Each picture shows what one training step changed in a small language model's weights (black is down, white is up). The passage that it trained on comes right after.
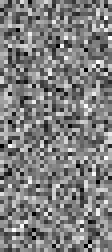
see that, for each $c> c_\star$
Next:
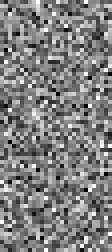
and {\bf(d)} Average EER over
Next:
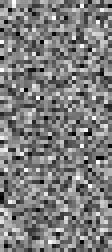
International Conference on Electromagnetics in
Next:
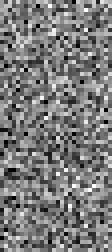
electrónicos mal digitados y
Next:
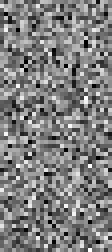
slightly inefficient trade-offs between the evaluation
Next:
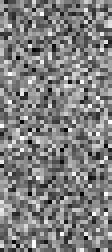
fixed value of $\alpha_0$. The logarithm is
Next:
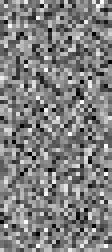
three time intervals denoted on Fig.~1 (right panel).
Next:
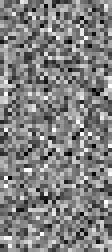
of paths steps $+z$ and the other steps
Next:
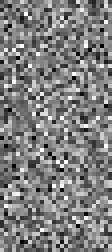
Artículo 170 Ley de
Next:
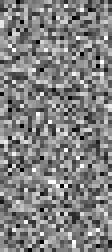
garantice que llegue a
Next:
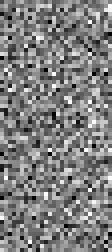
the square root of $f^2$. Then, for
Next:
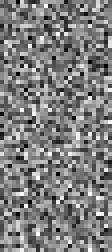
preliminary form of the zeta function
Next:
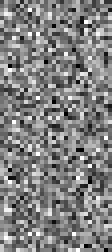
Research Program through the National Research Foundation of
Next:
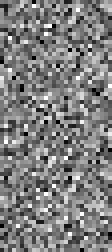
restricted on $U_k$ and sign $-$
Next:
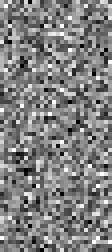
was statistically significant. Conclusions: workers at
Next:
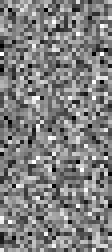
berdi. Yengilganini ko'rgan
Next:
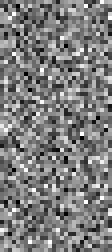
- \sigma / \sigma_{0}$ obtained from a
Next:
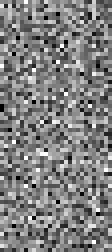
CEO succession and firms'
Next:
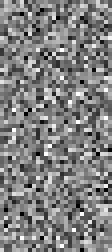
lead to spontaneous droplet division.
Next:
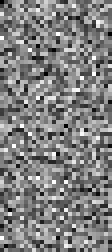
INTRODUCTION Uncertainty plays
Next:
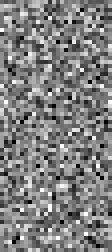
speech-shaped noise is added to the
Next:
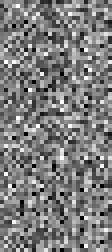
проценети над одредено
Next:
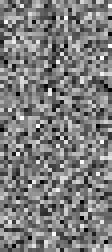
8, 13]. PHQ зазвичай
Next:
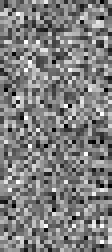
эшитиш ва ҳақиқий
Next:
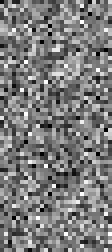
Foydalanilgan adabiyotlar. 1.
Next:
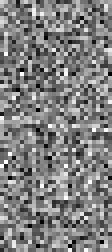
of RES in distribution grids. This will add
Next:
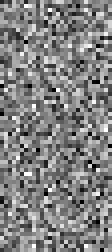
plus mixed, and antisymmetric plus mixed representations under
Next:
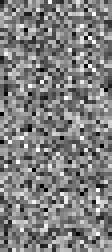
dependences with respect to $n$ of
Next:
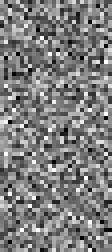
star (b.) a third family star}
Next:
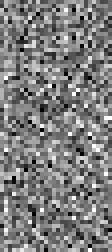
timespan---a column vector of initial time and final time
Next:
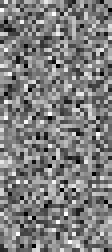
nM/T$$ Dus is door
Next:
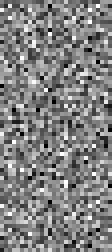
Starting from Run 3, the
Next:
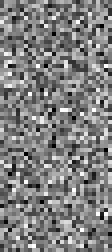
holomorphic in all of $\mathbb {C}$ we say
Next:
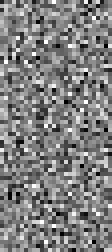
după har și să participe la
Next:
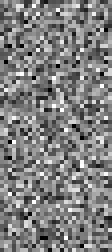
Мальцева, В.В.
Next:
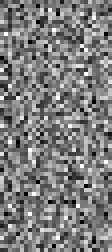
Tableau 4 : Présentation des résultats
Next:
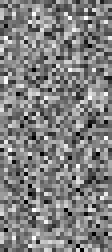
hand, by our above observations this weight should be
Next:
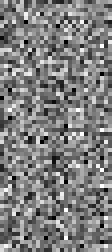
«Азовские пампухи»
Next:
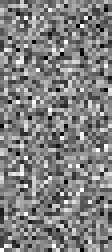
делится на три периода.
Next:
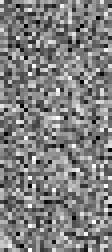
identificatórios mais amplos,
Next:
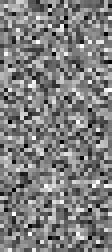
history of the acceleration of matrix multiplication. Published
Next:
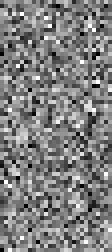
form an idea of what happens from the others just
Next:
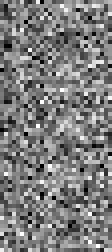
ko'pincha, aytish noqulay
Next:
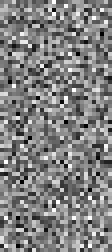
Creación de empresas de base
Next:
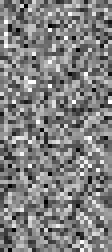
analysis of Hod is based on a linear
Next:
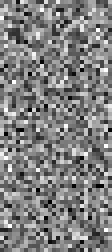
of all the zeros and uses the Aberth
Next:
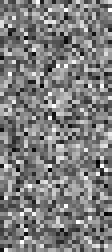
so'zi ishlatiladi va bu shakldagi
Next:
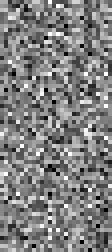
aim is to rigorously derive and justify
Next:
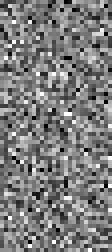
the NMR shifts $\delta \nu_k$.
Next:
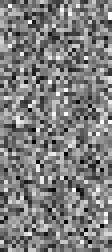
\ltd$, it follows that $V_gf
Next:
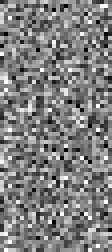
force is not responsible for the unability of the
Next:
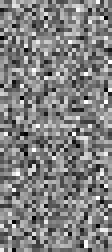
pour combler cette lacune.
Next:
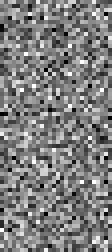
cannot provide an infinite eigenspace for $\zeta$. Thus,
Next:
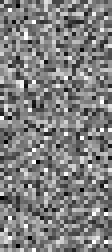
explained in the text. } \end{figure} A
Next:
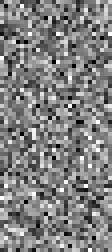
but realistic MD based dynamics to characterize the
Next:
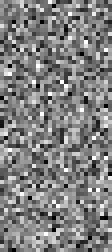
$Q_0^2$. In the program the following
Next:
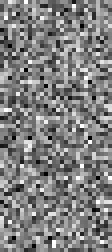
correspond to a set of generating Lagrangians, with
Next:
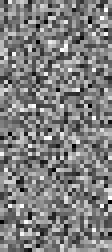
G$ (respectively $f\colon
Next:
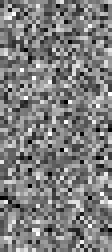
change in any two of the $\sigma_I$ and
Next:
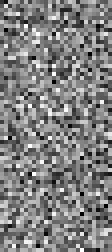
a representative system feasible in the experiment and obtained
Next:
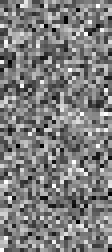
+\frac{2(-\kappa t\bar
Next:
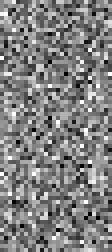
The question we address next is: ``What is the
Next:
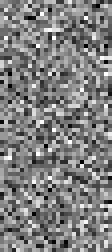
$(\ct{E},\smallmap{S})$ for weak
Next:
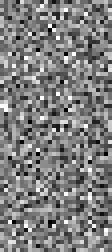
for all $j\in\N$ one can find
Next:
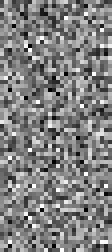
[4]. Вопрос объективности и
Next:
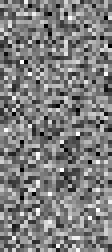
5 2 Goyibova N.S.
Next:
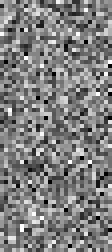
final time $t=T$, we try to obtain
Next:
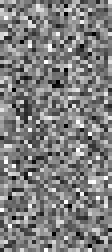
expand the sample of galaxies with black hole masses determined from
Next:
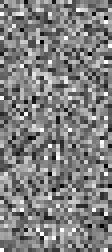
\begin{prop} Calabi--Yau
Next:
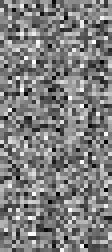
что успех и счастливая
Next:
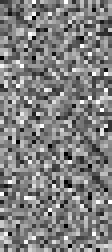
them. Since the correlations among $\tau$ bins
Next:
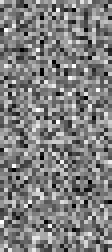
Faria. Formação de professores e os
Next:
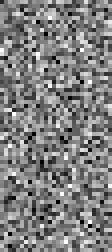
their rupture areas, as it seems that
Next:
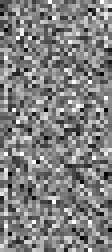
values as a function of the number of parties for
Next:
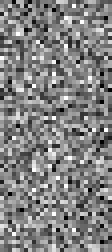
пустоты[2]. Цель
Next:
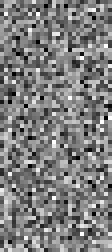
amal qilishga o'zi va kitobxon uchun
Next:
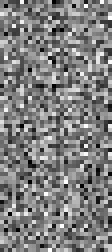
% % \label{lastpage}
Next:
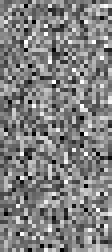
контроля над деятельностью государственных
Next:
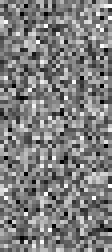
защиты населения (28%)
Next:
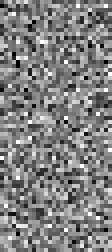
verwijzingsopdracht, en
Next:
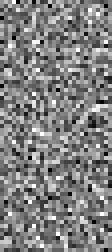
узатилади. 2. Булут
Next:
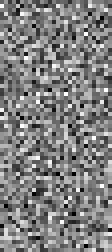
zihninde idrak ederek ve
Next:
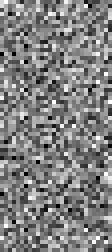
generated $R$-module. \begin{definition}
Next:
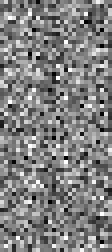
см қатламида калийнинг
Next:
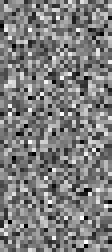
Edelsohn \& Elmegreen 1997).
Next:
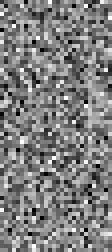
\noindent This implies that with a $Q$ probability
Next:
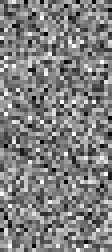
Dacin 1997, Mohr et Webb et
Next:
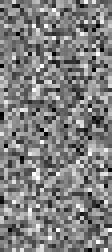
an extra test of our analysis procedure and on the way
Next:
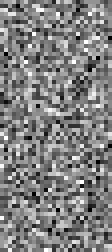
in the following, to readjust its normalization.
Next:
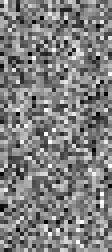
a que fizeram jus os classificados. No
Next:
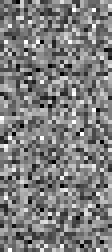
ijtimoiy adolat tamoyillariga muvofiq
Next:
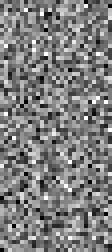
split exact sequence. \begin{equation}
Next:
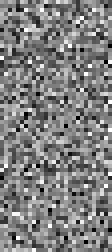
of the AIR-Bench chat benchmark
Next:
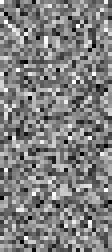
de variance du niveau relatif à
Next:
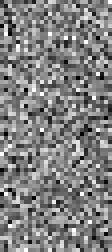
other option for connecting two cells, the application of
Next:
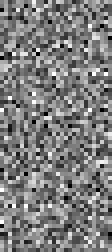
trivial representation. Then for $K \in
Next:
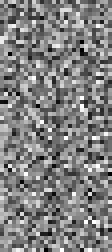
a free particle, the discreteness of the spectrum
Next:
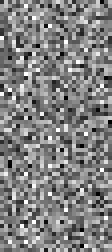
є не до кінця повним,
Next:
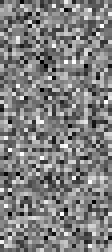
the Clifford product on $\Sigma\wM$
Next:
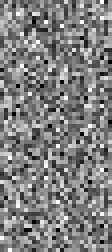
солнечных фотоэлементов
